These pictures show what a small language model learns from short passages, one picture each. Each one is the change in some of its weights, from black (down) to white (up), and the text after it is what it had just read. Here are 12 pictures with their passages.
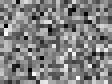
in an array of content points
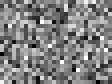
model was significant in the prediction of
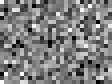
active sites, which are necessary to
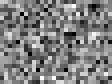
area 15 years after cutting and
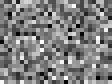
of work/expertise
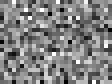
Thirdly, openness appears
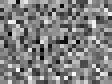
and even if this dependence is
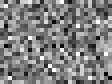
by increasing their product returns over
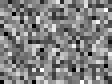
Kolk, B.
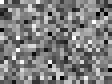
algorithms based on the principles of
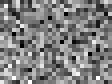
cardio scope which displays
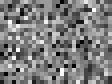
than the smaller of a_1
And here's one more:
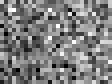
5 stream-, 8 temporary
